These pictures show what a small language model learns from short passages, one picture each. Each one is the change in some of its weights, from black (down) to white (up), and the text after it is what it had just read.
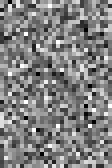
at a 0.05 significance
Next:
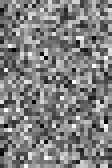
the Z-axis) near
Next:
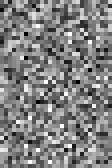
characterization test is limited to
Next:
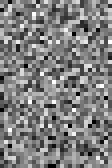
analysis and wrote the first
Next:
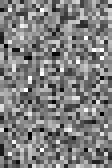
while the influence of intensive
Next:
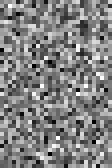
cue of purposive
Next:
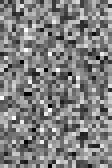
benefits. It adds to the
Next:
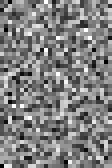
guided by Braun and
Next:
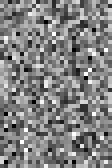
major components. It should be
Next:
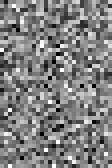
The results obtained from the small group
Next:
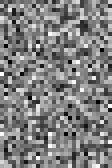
necessary to make all sorts
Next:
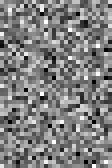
(MLIs) have become
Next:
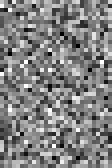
in the roots and leaves
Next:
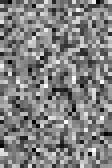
meaning of new words through group work
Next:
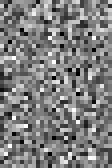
two can be reflective in relation
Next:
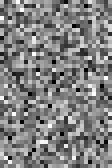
indefinite. According to
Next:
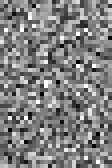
human exposures to plastic
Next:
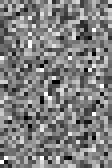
and determining the values of certain
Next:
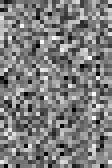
level, monthly household income,
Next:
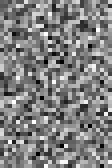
role in growth and development. In
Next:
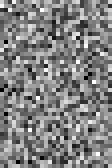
in which experts could share their
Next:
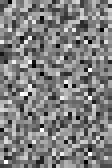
statistically significant positive relationship with overall health
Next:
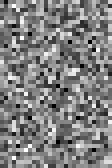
The authors declared that no
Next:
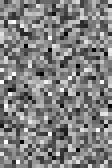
Committee. 9.
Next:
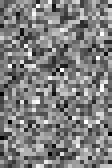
example, hardware support environment
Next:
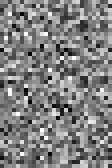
affect our final prediction accuracy.
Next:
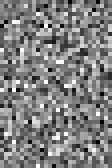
Lead Beneficiary
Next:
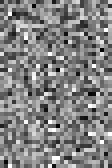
taking out the dining set
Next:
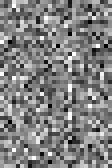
TRENDS Vasyl
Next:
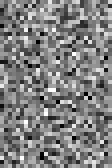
the effect of higher axle
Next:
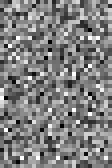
more efficiently, try using
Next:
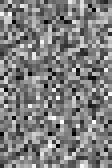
and aesthetics of the
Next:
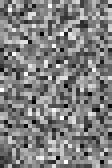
to improvement. Thus, in the
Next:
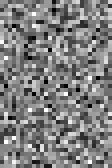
analysed. The mean age of
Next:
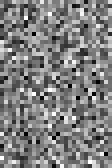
present a conspicuous
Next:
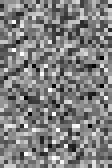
Analysis and criteria of the test
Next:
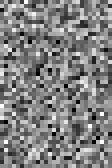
variability in the type and level
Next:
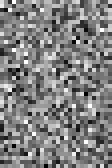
in this study is appropriate and
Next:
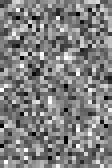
AGREE GAPI
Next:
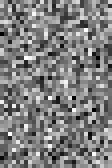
manuscript critically for
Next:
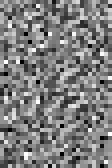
issues, such as procedural
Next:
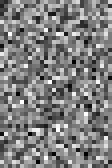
Gearbox Motor
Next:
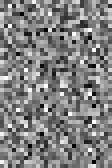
were tensile tested with
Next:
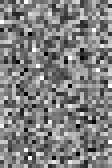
growing area. We believe
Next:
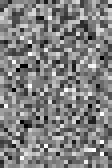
smaller than the reference distribution under
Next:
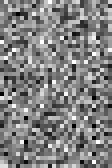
isotope effect is expected to
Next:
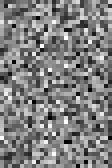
city has a very important and positive
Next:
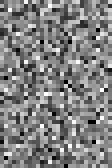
of weight estimation blocks
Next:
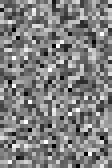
economic development and growth. According to
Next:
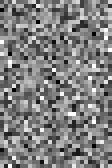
fluctuations, with
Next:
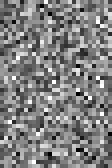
and its ontological model are
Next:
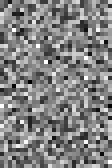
revealed that 808 articles have
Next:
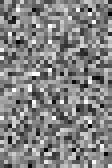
will give significant clusters of
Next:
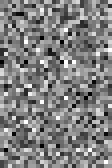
are made transparently and
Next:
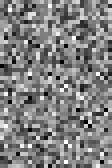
to live more easily and make
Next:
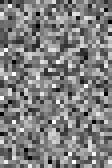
y Laboratorios
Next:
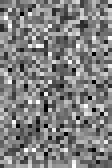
above-mentioned three months
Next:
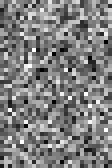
the Laplace equation were
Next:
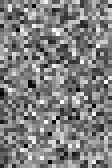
reaction of plant towards the
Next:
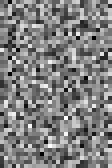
grade inflation on a
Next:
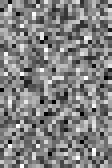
analysis (PCA) method is
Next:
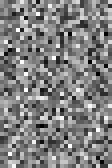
Nalanda Medical
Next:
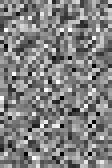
and characteristic impedance of
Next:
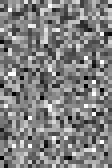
of the 3rd International
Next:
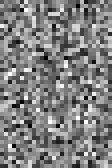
complex and it has been speculated
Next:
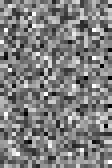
assessments of need often based on
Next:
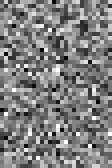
combo module is deployed with
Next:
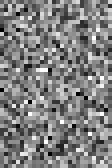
and Haematological Analysis
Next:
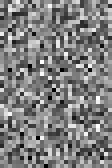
for negative affect which did not change
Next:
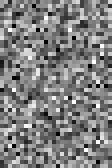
vivo, and it has
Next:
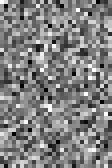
Membrane and Transport
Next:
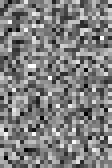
extremely high. However,
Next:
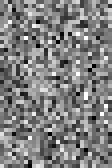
simplify the process and support
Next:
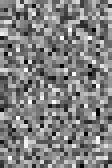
beam with respect to the
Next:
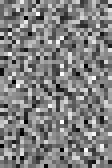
NHW women [62].
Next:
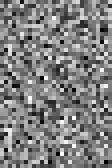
admitted with hepatic
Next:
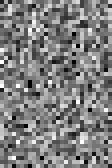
area can catch internet
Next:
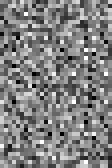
6. The MIMO
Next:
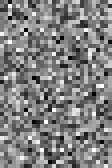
plots of fiber mass per sample
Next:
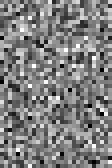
and attitudes and constitute an
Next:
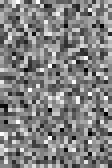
biridir. Uning
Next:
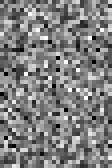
user with their request. The
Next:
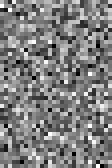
in Africa after South
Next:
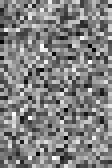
the act of embracing
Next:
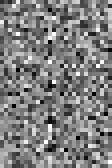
There is also much reported work available
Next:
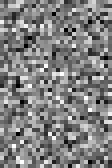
II: Fe d3
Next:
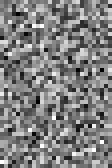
focus on people, the viewer
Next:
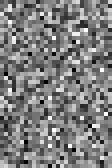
ownership will compel companies to
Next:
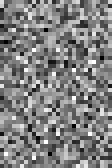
this framework does not have analysis criteria
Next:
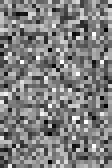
can come from the leaching
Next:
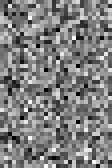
feeling about the game's
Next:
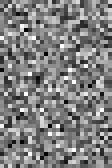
cooperative policies toward North
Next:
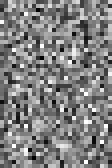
2000 and projections for
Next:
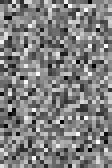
underwent their yogic
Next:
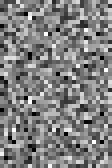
where the highest number of articles
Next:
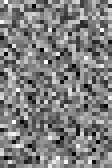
50 most cited articles with
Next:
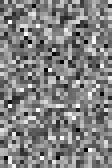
round." Carnap
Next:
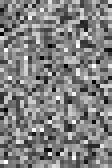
the EGI-ACE
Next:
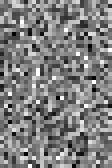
Figure 6, there is significant
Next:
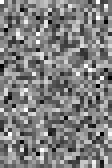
Indicators NPV
